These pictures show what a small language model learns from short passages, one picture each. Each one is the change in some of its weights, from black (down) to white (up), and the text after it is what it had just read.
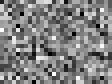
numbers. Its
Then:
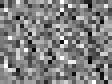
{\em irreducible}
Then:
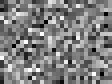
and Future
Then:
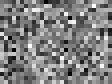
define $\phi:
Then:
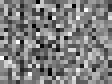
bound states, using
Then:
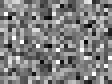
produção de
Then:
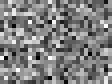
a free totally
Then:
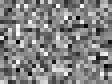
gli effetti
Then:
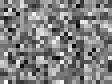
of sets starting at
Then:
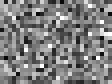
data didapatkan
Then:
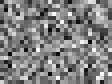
la satisfacción
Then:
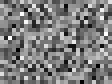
energy relaxation
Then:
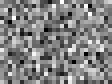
corresponding eigenvalue $c
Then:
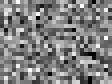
modelo de
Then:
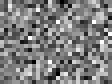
jarayonining samaradorligini
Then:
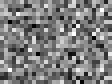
the convergence in
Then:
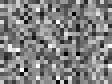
цвета при
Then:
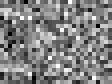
iff $\langle
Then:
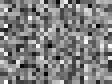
of different entries in
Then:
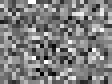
derive the formula
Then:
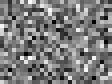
communications and
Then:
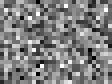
de este modelo
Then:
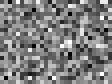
distributed MUMPS
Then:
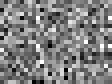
different setting,
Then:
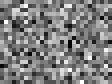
\noindent In
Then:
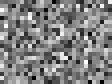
$r$ of
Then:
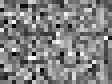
The last regime
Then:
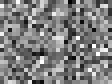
no Brasil,
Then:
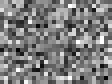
in the expansion of
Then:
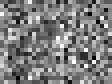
triangle in which
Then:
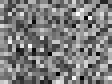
to be the gradient
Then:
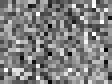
Therefore let us set
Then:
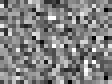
representation whose set of
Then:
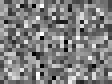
setting, we
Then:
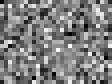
в других
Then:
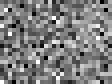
nonrandom matrix
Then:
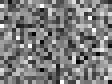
us with the following
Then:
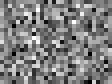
denote a representation matrix
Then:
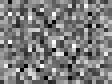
which will be useful
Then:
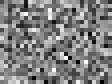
$A$ and
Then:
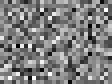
$U$ be
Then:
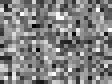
para así
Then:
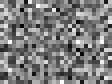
the observation of
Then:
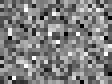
some non-negative
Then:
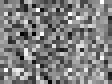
Therefore, we deduce
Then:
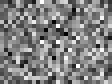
is triangular.
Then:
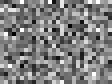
termination of
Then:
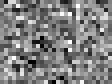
yields a lens
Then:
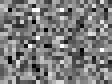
also partition each of
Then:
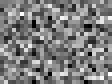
section can be applied
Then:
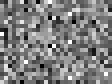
здания и
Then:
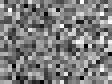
due to the
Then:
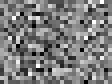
need to compute
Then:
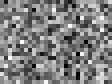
desarrollar actividades
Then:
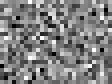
steps.\par The
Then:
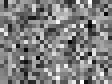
médicas do
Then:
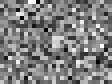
family of moments
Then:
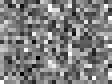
is based on methods
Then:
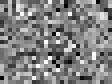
bo'lgan va
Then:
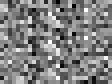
Theory of Art"
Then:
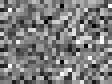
In the applications to
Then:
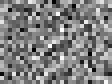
$ cannot be bounded
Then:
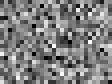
o coordinación.
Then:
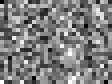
в области
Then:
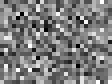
only needed to identify
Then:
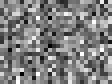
more precise description
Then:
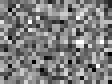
we have the following
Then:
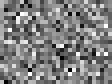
& redox
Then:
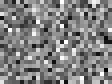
polytope $\Omega
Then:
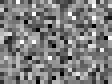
har biri
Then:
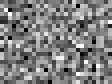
the asymptotic normality
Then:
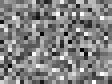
colocarse el
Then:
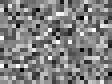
va benzin
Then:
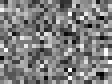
tahlil sohasidagi
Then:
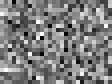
this function, and
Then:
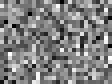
ini membawa
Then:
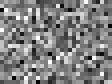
Our formulation is
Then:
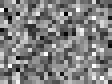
li se propune
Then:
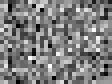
condition, and each
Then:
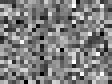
Developing the
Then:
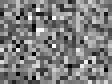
need. For any
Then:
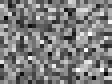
support for the process
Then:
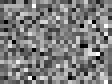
Gambar 3
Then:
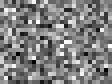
case that it is
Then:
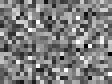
give the simple proof
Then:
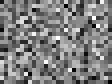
смута в
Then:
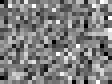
активів в
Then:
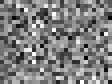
all partial quotients
